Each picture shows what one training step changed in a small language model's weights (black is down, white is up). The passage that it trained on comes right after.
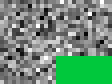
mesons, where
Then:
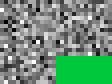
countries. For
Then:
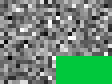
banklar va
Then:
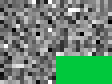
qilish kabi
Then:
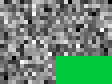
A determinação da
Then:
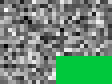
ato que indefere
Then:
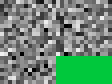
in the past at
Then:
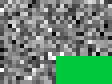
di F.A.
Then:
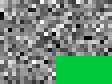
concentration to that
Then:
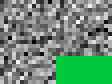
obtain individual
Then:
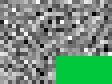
de filtros que
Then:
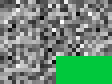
higher the friction
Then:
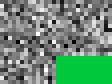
depends on the gas
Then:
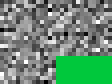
en mettant en
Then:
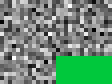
у дітей на
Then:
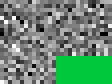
dan Produk
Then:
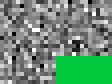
would favor an
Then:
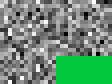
curves of the
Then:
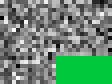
tili boshqa
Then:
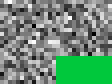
aos setores do
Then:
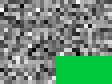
momentum resolution is
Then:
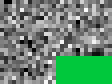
The paper is
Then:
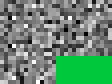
of K-\kms\
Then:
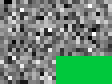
The original point
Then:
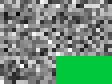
allows us to
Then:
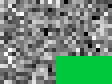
violating quantum
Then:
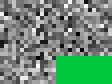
with the aid of data
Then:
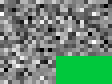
bersama dan
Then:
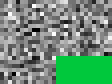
в Украину
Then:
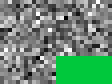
Maye et al.,
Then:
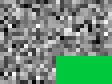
electronic noise
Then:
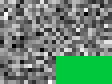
like image is
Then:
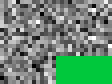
olish talab
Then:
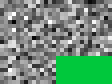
Україні про
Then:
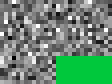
recorded by the
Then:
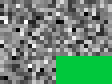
bilan yaqindan
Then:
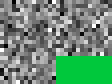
of the network
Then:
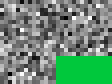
reference state. For
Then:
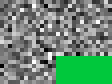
con i bambini
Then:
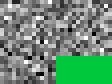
the global
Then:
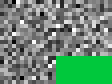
at the GGA
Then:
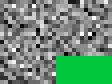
\lesssim G
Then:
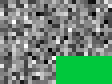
МН/м ³
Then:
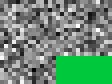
het laatste
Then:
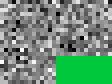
to illustrate
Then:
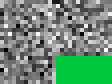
possible to find
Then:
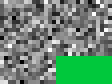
in detail.
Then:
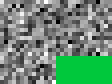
phase diagram
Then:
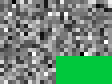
le challenge de
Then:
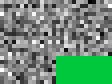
в обучении
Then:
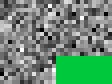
the eigenvalue
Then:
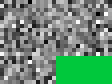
and employing both
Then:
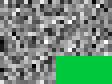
\leq \ep
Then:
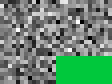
tremores nas
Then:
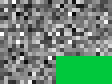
took on some
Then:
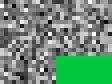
the runtime of
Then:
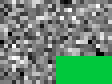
stress $\sigma_Y
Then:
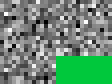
espaço das
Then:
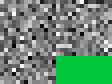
before generalizing to
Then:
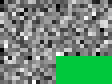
in the Deer
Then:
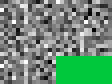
d_4 \cdot
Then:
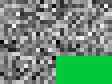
the ground state and
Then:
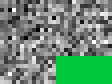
the transmitter.
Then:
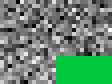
paikka on?
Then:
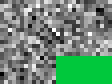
total divergence
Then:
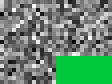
central values and
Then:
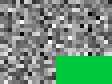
further in text
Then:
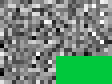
that the convergence
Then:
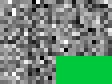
- ИКТ) в
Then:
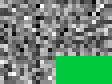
but preferably
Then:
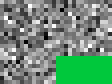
plane. This
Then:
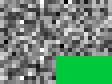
rapidities, at
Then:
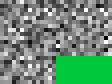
shift on the
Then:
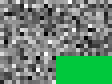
isolated (\S
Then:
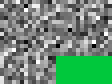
algebra are all
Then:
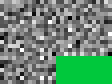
при обеих
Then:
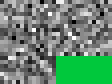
parțial au adus
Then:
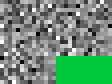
(SEM), and
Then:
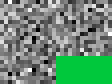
в учебную
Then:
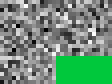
de setembro de
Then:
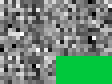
Методы и
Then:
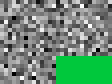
ц/га дон
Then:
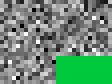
\beq d y \
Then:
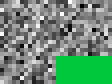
plots the data in
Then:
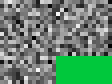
af ilânına
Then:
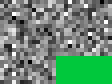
проектування, у
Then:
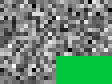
the parameterized linear
